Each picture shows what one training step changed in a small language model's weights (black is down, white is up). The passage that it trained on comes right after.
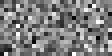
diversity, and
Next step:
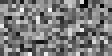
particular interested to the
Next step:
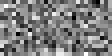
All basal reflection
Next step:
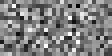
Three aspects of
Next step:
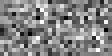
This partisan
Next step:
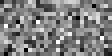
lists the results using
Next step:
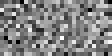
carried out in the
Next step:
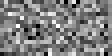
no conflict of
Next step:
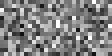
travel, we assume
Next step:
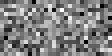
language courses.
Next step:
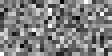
of intense
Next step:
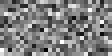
a variation map, so
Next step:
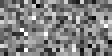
on exotic
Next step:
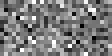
$b$ is the
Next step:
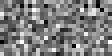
}{\it Let
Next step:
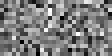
of ways implementation
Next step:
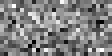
basis, while the decision
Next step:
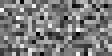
used to model a magnetic
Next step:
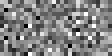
isomorphism $\alpha:
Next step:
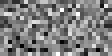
a minimizer of
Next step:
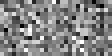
ideas had already been
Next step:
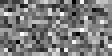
a pathway to help
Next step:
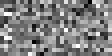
the metric are assumed
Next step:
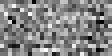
property directly, resulting in
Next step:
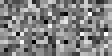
that the construction of our
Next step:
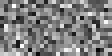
for alternating,
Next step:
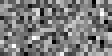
The CCG method
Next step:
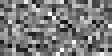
to transform country's
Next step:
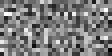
the greater number of
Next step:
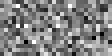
neighbor models.
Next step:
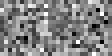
better numerical results are observed
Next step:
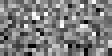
same equations of motion.
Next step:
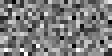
which is randomly chosen
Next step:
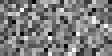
case of imaginary
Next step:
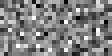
on similarities
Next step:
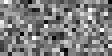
Union, permission
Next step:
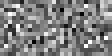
coping strategies among
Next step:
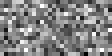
passive users,
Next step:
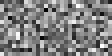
conditions at infinity
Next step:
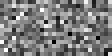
1 \bmod
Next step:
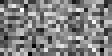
simple algebraic group
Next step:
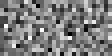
in probabilistic
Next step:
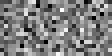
(7) together with
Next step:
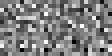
obtained from $100$
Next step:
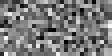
a declining
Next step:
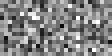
etc. These are
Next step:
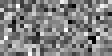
rounds. The
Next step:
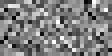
within 1.5
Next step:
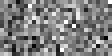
adding 50%
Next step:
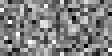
become the dominant form
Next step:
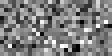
with edges identified.
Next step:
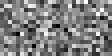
should correspond to the experimental
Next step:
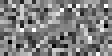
necessarily of constant
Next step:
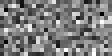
at temperature $T
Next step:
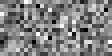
{author} {\bibinfo
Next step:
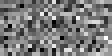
a paired sample t
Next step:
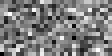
the Bartlett
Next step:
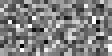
not possible for $n
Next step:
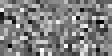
still, it is observed
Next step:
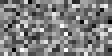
fray and system
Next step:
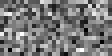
the above section to some
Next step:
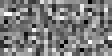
the mechanism of
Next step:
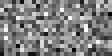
presented in black. By
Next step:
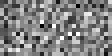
middle of
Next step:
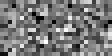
\times 6 +
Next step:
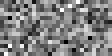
one may expect the
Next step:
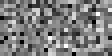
The space group of the
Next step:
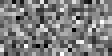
all $F\in
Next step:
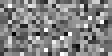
can choose any cost function
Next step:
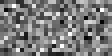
at a speed close to
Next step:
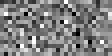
this happens we
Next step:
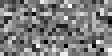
the review paper herein
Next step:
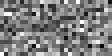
the main corrections to
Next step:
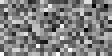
(iv) in the
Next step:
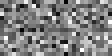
to solve the
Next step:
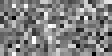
that lower limb
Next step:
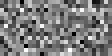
morphisms are the
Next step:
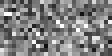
the analogous model
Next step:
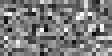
the texture features in
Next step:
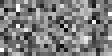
date back to about
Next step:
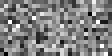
not yet provide the
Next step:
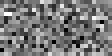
the block vectors
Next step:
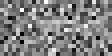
theory of %three
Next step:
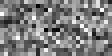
{\it a diagram}
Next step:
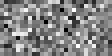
that happen over
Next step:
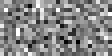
new image watermarking
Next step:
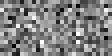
dependence of shear
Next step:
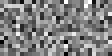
foundation of the
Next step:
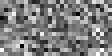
and, therefore, its
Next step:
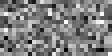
a natural transformation, it
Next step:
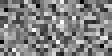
in a general context as
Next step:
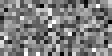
of the included
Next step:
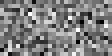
coordinated such that linear
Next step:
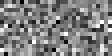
determinant, leads to
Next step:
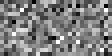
case of a load of
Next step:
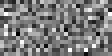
the volume is sufficiently
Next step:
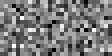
\vdash z :
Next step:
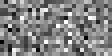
It also opens up
